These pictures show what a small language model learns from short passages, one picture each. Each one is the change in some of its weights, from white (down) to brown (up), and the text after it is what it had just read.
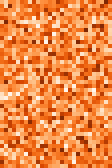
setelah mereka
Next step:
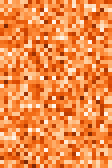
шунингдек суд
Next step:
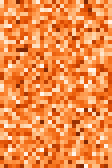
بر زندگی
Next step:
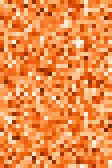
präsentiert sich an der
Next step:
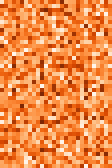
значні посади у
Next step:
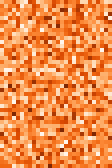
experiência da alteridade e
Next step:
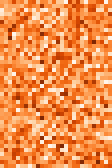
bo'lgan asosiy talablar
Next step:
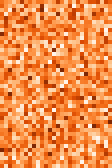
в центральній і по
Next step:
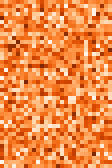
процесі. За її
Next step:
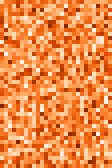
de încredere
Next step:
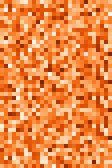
turli sohalarida elektron
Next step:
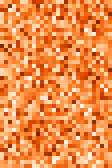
of the judge's
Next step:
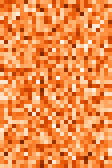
16. august med
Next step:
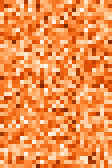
educativo; e produções que
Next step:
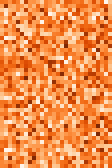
atribuídos por professores
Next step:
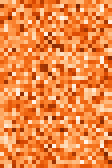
„Taschenbuch der
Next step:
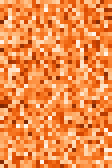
asumir una serie de
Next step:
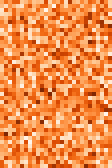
tajriba asosida amaliy takliflar
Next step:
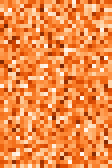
с сложившимися
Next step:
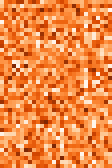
просторі. Також
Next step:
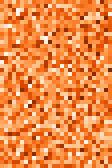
Culturas Degenerativas
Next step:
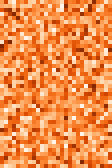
niet vereenigen met de
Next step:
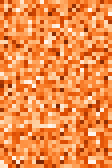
tratamento homeopático.
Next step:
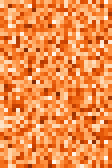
ovqat ratsioni va
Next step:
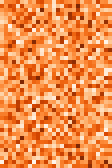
Práticas Pedagógicas.
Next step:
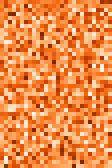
hacen difícilmente
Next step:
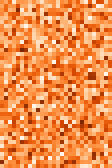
componentes lógicos, esto
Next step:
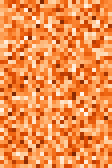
الذي يمارس
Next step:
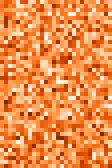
не турки, а
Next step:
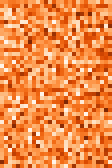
toplama araçlarına göre
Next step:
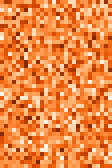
путешествие по
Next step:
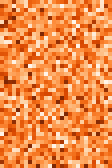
tashkil etish va o'tkazishda
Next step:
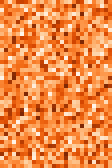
En 1886, le directeur
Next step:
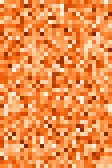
undan keyin Sb va
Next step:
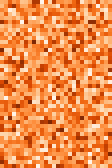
alanga ishi mumkin.
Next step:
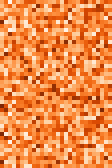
indicar los productos o
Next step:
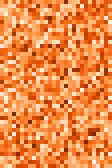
objetivo analisar o papel da
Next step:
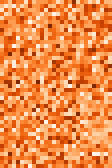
Internet research*, 20(7),
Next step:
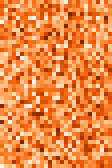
of dissemination and the
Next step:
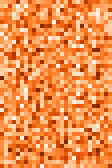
boshlang`ich sinf
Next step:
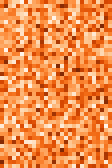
só é possível quando os fragmentos
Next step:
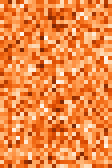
город с высокой
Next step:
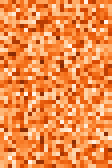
© Samarqand iqtisodiyot
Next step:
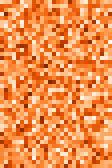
so'ngra Boku
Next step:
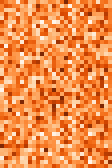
dados, além da obtenção de
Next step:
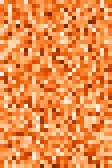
euró centet
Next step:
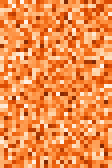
observamos que más allá de
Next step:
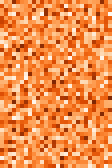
las teorías planteadas a
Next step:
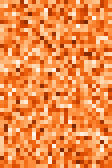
izertleydi, al
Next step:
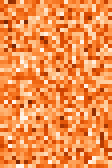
e abrangente também
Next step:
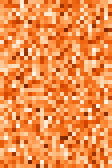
leis e normas que
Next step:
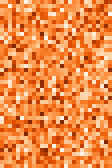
прослеживаются в
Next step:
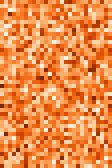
más populares. Buscan
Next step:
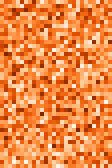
- Ҳар ким ўз
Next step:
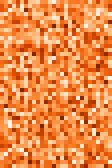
grupo principal dos princípios
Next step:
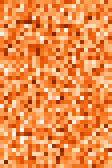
Figura 4: exposição
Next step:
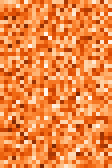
оилага ер
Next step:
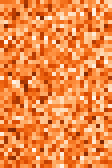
побудило нас
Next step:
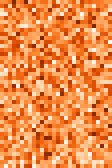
The ball was thrown
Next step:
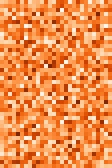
Y Corredores de Alta
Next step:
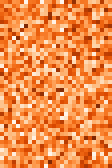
компетентлик, метод,
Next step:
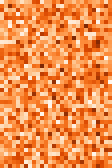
ta'minlash. 6.
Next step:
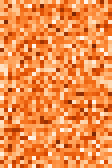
TKMD son iki
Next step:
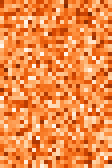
adults to children with
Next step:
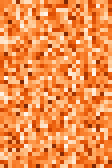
tersebut diatur dalam peraturan
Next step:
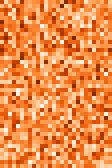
polymer compositions based
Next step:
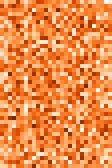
METHODS FOR
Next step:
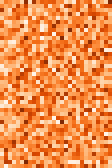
barcha klimatik
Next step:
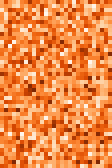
Masalan, leksikologiya
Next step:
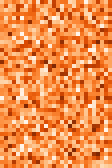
de políticas educacionais e
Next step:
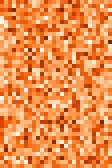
été attaqués.
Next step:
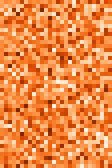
Нурматов Бахром
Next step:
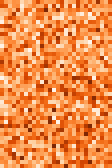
to data types. The
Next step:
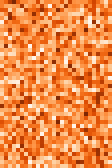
toplumunda istenen ve
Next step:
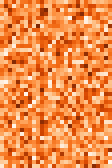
particulier. Dans ce
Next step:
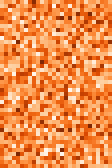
O'sib kelayotgan yosh
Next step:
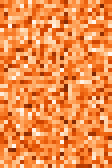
é diferente, logo, a
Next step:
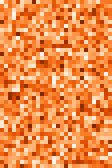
fratelli, «half
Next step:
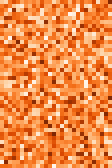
а також зв'язку
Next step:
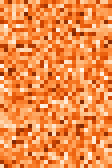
nevoi clar definite și
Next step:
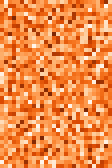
koʻrib chiqamiz.
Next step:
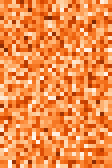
matematica, sufficientemente
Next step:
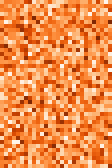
en un instituto que se
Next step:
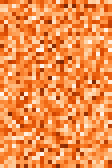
9. Qodirov
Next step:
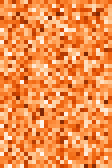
etishda raqamli texnologiyalardan foydalanish
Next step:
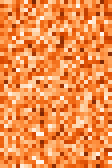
de Janeiro, Brasil. Disponível
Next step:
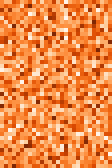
yoki o‘ramlar sonining
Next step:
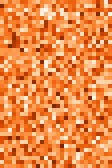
похибки від часу
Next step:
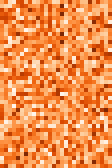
debemos retroceder al
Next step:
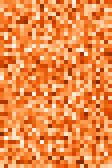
интеллектуального потенциала
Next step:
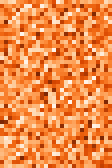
in 2023, despite the
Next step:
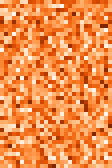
que, sem *pujança
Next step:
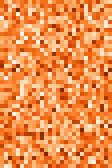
e financiamentos subsidiados
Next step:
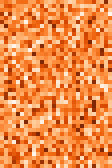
aqueux brut de la
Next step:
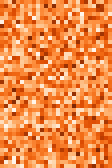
distribuição dos respondentes em
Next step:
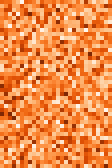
qismlar bilan aloqasi
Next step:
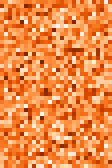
хизмат қилди.
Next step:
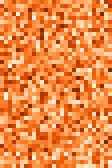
на стимулювання розвитку
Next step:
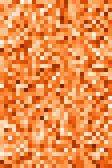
o'z ifodasini
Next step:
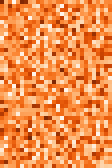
yetgan. Bu holat
